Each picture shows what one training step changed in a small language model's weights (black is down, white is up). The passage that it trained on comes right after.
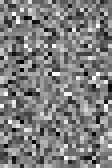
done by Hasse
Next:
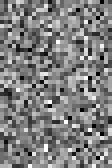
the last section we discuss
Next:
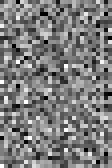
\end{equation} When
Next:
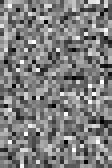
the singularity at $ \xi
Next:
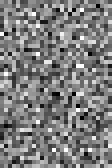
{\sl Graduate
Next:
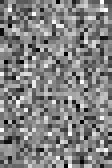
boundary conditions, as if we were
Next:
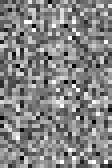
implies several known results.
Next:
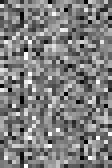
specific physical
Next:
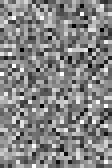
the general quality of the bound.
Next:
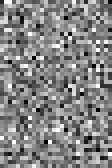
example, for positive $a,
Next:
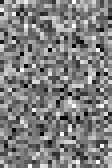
is a metric connection on
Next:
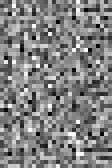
an upper bound for the probability that
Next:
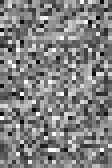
the intersection points shown in
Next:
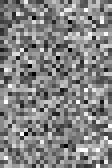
of transcendental
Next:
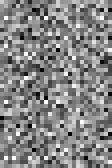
by both classes correspond to
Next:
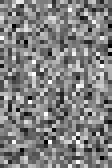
holds for when $p$ is
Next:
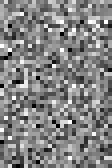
1) is proved. Let us
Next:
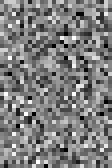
on $M$ such that
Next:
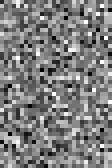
all absolutely continuous functions
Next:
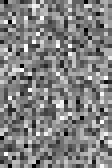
letters, e.g.,
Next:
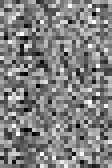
c-semi static}
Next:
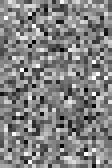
of a single term. Using
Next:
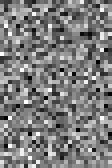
\begin{definition} Let $A
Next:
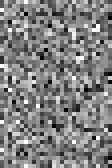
$X$ is isomorphic to a
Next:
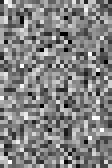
example Gaussian). In order
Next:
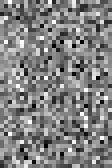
$\eta_{i}$ are from
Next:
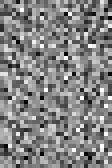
problem of extracted signals is
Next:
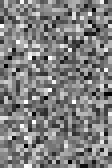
\frac{\Delta x}{\lambda},
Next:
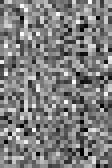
take expectation on the
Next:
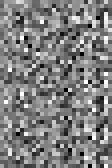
two new versions of
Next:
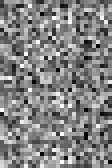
Group action, probability distribution,
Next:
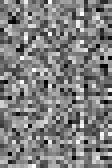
an ODE for each choice
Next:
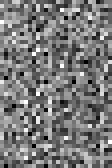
such that \begin{align*}
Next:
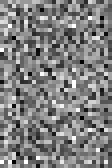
has non-zero linking number
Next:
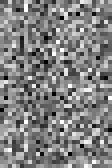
cube can be embedded
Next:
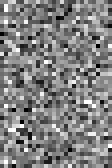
J. Falconer}
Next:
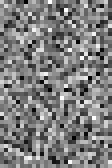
the sequence obtained by deleting the
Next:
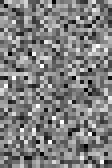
monotone. Since $\dim
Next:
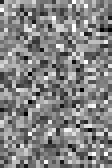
is contained within a complete
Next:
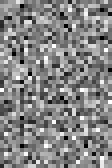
methods are covered in Section
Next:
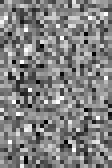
radii, equal to $
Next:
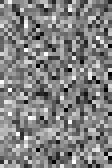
case of chromatic number,
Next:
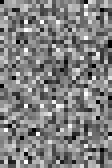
regularity properties, then the function is
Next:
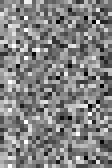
the tail quotient
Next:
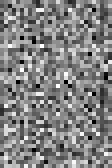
in the result. The external
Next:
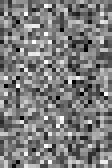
This construction motivates the following
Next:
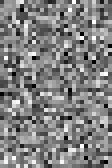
are $d$-linear we mark
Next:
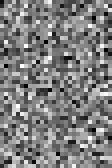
\noindent\textbf{Proof of Theorem
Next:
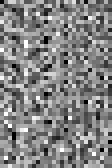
random variable equal in distribution to
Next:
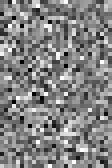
map and scalar functions on the
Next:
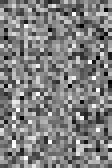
ultimately shows that for
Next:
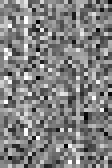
For the right hand side to equal
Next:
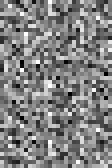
OAE and OAS
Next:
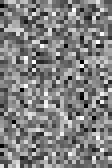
all equivalent $0$-minimal
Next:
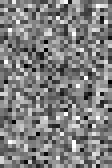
$25$ units of time under
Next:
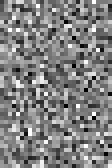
restricted to the ranges $$
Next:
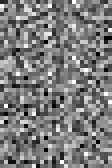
\eqref{C3} implies
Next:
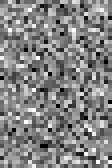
$F$-triangle of a
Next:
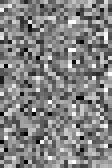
act trivially on
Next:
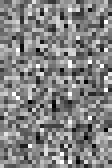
upper solutions, we have
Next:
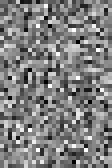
a bijective mapping $\sigma$
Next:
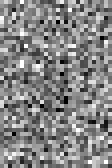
null. By (E),
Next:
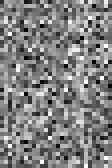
these examples a continued
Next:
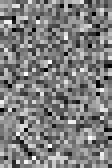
\leq C$, and using our work
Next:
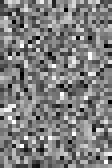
intersection form function $\imath$
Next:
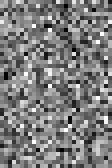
then for all $R>0$
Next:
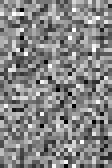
are cell-wise smooth.
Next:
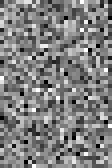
the boundary there now is a
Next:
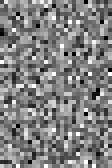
- boundary value problem for the equation
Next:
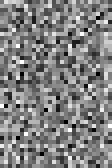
$(iii)$ in Proposition
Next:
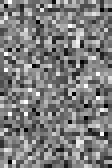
at $\zeta$ with easily
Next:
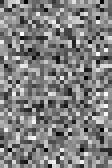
a suitable action of
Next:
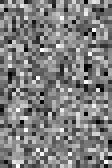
true for $l=0$
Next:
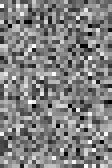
this paper. A stratified
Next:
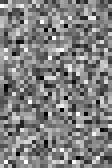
observation operators can be defined for
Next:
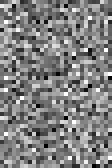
iterative methods such as
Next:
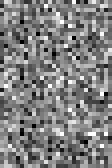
parts. First, we consider
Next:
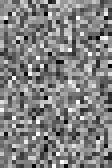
remain to check that the
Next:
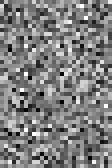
we define the auxiliary
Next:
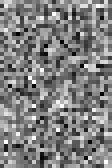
use of the infinite sequence under some
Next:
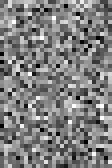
be a Banach space and consider
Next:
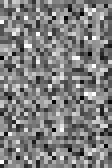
consists in determining a
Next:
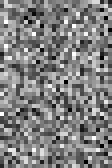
natural group of isometries
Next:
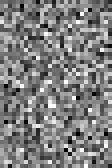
As we mentioned above,
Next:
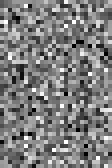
perform well on the conventional
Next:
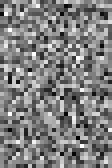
of $x$ and $y$
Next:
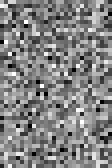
and preserving the class of
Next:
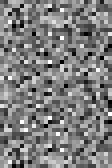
condition: \begin{itemize}
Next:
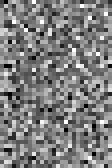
{} {\bfseries}
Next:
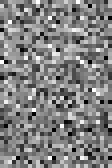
a principle of generating
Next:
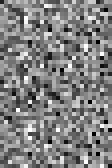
relations are linear relations
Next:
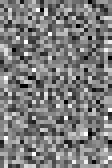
In the algebraic setting,
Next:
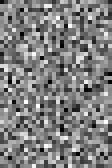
we may assume that $X$ is
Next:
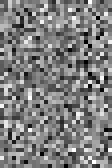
section, where only $\beta$
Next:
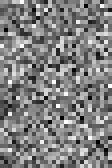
$$ see \cite[Lemma
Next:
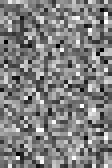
two-way subtable sum
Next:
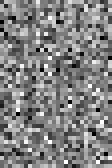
global pollination
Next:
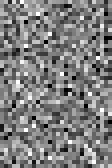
\qquad \forall t \in
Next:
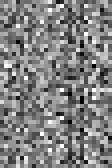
opportunity to make
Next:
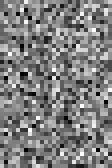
or in the dual version:
